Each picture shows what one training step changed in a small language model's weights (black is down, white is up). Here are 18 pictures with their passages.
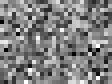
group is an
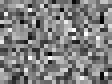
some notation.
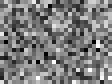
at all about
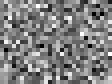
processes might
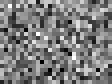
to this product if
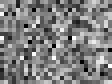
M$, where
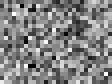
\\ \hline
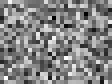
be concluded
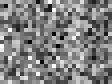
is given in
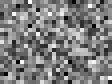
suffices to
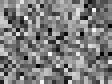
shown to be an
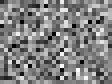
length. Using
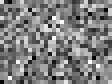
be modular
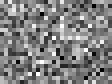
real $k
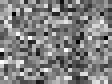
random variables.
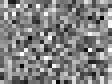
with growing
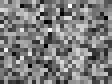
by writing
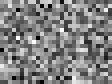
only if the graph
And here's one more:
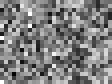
\otimes I
